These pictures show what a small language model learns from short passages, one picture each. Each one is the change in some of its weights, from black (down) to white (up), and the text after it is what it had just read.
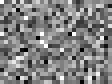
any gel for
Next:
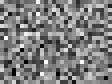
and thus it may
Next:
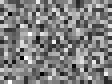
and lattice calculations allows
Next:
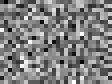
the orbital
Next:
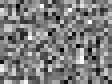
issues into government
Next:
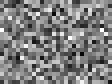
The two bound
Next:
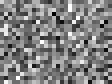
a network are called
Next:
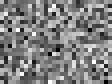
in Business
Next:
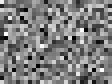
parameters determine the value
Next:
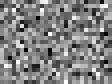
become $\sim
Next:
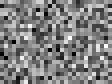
associated to different emission
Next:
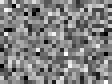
$\Delta U$
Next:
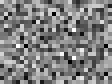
a seed and
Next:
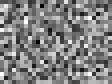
confirm the
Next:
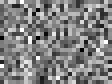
part of human
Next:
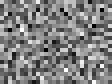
and the array
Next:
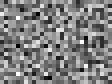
concluded that the
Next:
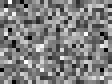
To gain a
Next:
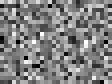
cellular phase,
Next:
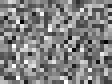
deviation is also
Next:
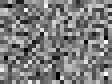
After numerous simulations
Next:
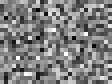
normally occur
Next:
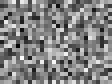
derivable from the
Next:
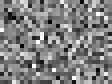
as a compelling
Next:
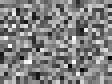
feature distributions across
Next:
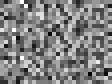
easy to
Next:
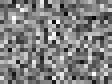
in Eqs.
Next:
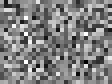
force of the process
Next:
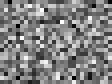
or that are essential
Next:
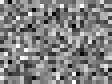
the level of input
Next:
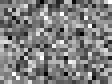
Some studies focus
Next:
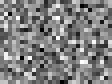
coins by quantum
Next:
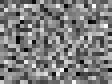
observations, and thus
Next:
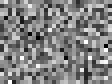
writing an
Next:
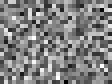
of Health.
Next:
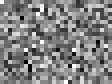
as functions of
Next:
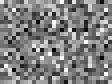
yields obtained from
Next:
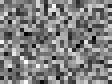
in a regular
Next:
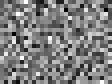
curation is data
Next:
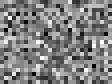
F1 can be
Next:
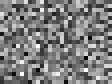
prepared as
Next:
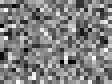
cost function we evaluate
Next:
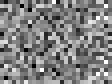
amongst his
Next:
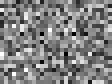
energy deposition
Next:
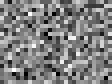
the model can also
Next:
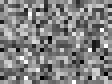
of the lateral
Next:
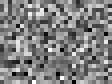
that every 3 out
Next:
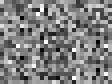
as follows.
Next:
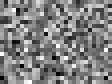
should be taken
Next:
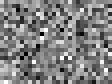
partners become
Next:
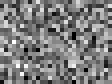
more specifically
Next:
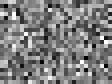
institute of
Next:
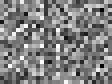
too short to
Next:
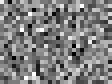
the higher strain
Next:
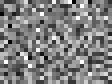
and mineral
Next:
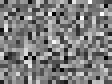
school subjects
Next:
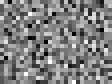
the field.
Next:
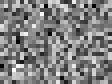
layout, it
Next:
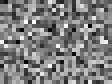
The registry
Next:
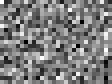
be akin
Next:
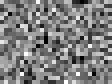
and considers
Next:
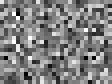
projects is
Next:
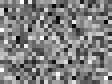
although it is
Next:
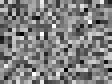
summary, we
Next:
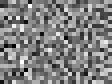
best photometric
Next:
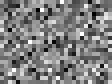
the acceptability
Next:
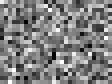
Physical Sciences
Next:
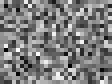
terms are calculated with
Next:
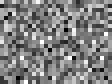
connectivity to
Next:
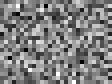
with the \author
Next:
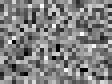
from distinct
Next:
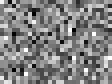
$x$ given
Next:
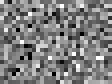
the occurrence of
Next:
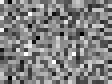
the transformation in the
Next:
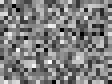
analyzed data;
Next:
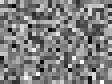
constant $g$
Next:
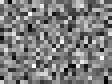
the model, and
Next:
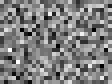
information on challenges in
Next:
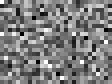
matter which can
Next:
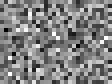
of AF
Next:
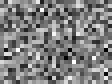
periods are the
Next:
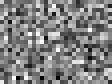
in experiments that
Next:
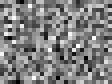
having a maximum design
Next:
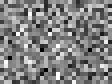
of both the structure
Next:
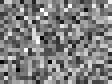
confused with
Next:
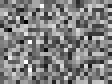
results of the
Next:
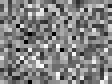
that what is generated
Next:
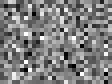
extension of the
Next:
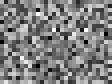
for lesser liquid
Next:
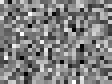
the entropy
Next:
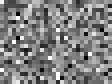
order rather than a
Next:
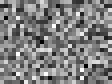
maintained that
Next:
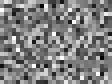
is, and
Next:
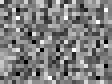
choose as many
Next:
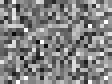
complies with
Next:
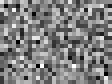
axial direction,
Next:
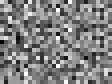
particle). \item
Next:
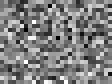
respectively. For
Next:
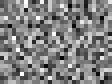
is damaged
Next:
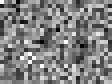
spin effects on the
